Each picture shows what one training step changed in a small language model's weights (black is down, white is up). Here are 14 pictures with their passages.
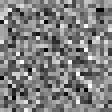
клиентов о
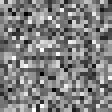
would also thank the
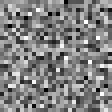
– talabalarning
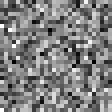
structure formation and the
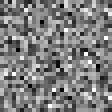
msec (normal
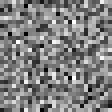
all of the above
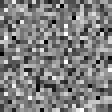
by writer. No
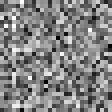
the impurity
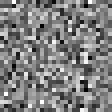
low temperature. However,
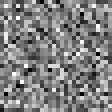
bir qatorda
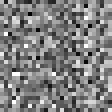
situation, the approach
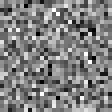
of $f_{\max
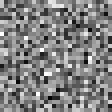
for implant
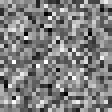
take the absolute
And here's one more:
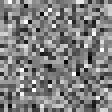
Automation of
